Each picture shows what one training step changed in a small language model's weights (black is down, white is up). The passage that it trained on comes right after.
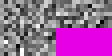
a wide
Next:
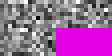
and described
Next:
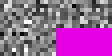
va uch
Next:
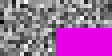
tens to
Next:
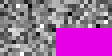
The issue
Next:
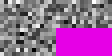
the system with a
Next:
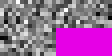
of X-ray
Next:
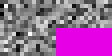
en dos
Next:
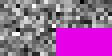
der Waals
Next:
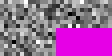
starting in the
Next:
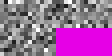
the model is well
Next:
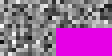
observations the
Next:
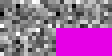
is likely
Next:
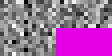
the settings
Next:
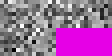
interaction is
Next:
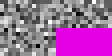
where the stages
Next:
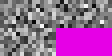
verá de
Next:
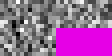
in accordance
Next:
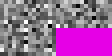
}$ and
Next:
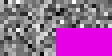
the frequency
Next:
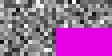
Magnetic field
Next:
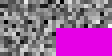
views are
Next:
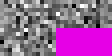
But recent
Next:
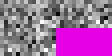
show that a
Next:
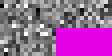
modelo a
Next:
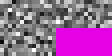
of CY
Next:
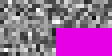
of a medical
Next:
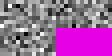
$\epsilon$ the
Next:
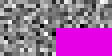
is er in de
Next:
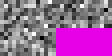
estar presente
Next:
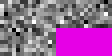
-value <
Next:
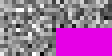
observed in the
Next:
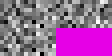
see that
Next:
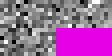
на ранних
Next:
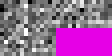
following geometric
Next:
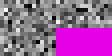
validação de
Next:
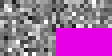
meet, we
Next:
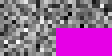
esto se
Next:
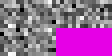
metod va
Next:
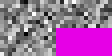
the experience
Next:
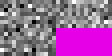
far, only
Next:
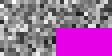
the events with
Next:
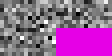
with that of
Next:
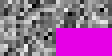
data. To
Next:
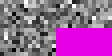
abusos que
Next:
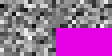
no ser que
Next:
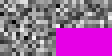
scale and
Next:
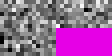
velocity for all
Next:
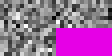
However, in
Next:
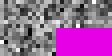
a specific
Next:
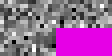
of roe
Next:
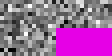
corresponding power
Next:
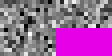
the ball
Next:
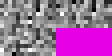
the very same
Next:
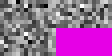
perles dont
